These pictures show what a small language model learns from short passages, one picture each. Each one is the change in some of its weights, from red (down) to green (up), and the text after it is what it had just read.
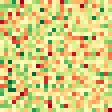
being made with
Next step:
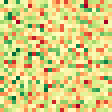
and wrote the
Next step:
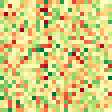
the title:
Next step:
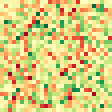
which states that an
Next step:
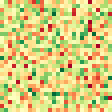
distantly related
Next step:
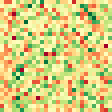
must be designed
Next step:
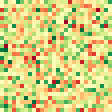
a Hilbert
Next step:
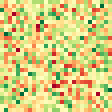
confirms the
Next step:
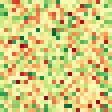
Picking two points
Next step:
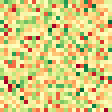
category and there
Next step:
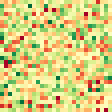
some initial mass,
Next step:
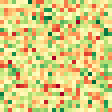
the nature of the
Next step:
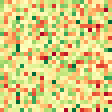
statistical test
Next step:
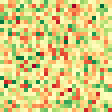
sphere. In the
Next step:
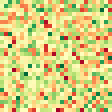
and Training:
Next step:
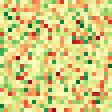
cut top
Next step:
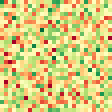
measurements. By this
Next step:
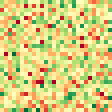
Awareness dimension in
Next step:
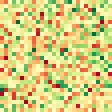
more dispersed
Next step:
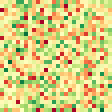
of Gen z
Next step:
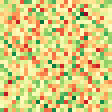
to the closure
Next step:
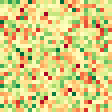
not depend on the
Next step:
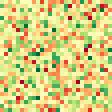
where $T =
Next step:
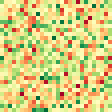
now that the rank
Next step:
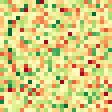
One of the main
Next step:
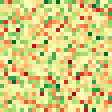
of under sampled
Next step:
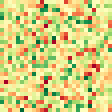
$Q$ is
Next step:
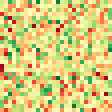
I could judge
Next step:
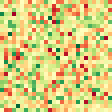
of composition.
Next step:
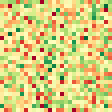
only plays a
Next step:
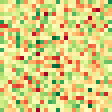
$ X$ has the
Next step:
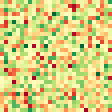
but also causes
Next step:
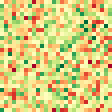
countable Moore
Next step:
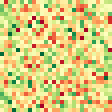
led to the
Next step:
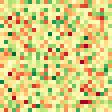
of the Demand
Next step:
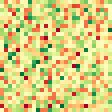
has brought
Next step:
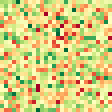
be done because let
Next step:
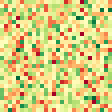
its intensity and
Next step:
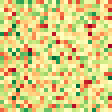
using condition (4)
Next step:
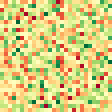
that exceeds
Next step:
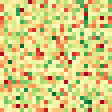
of English
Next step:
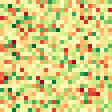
The frequency of
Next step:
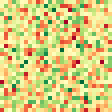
paper concludes that
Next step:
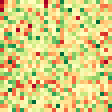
majority of
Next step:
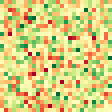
is zero. In
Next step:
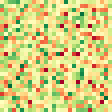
He did not
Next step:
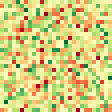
such an $\alpha$
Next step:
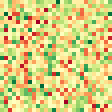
for solving optimal
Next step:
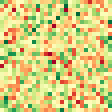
infection history
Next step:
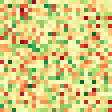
question on the
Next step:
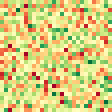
which estimates the
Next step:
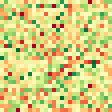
positively influence
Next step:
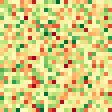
active constraints
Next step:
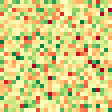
NP surface. It
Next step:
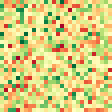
constructions do not
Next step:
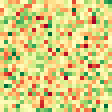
of the axis
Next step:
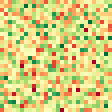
the traces on
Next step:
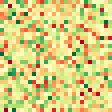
At least for
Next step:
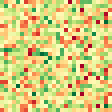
We now prove that the
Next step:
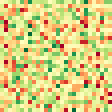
design and test
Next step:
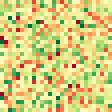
Forum together
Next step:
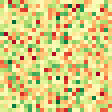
activities of
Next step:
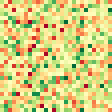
is associated to an
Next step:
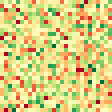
landing point of
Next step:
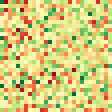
construction, Theorems
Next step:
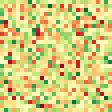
and the components used
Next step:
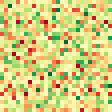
Fisher and
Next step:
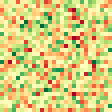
software. The
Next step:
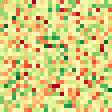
preceding the
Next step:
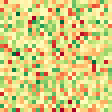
ways. The other
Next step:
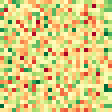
the root of the
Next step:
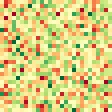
previous designs
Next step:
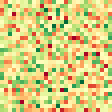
interaction with other.
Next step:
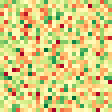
crucial for control
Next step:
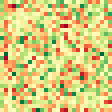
data, assessing
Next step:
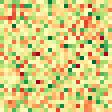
SGE improves
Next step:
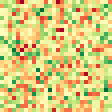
the user to the
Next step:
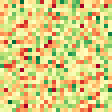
the surjectivity
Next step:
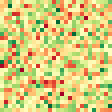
unravel some of
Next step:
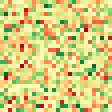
to stress, it
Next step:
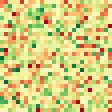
and maximum of
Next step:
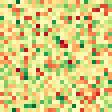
KPa =
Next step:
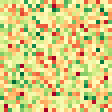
pollution and
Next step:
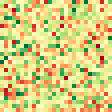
renal tubular
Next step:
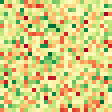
\right) $ for
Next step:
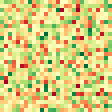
and the second is by
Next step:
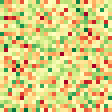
test in 1st
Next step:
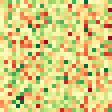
important to desire students
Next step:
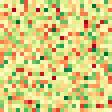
been determined in
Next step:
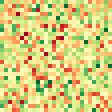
application for a
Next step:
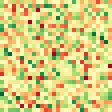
common use to implement
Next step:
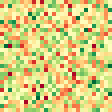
of $i$, such
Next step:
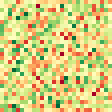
global convergence
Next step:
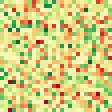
to be the system
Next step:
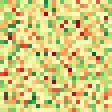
a key role
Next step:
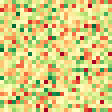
(see numerical
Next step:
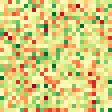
time files
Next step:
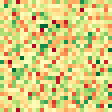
sequences. We show
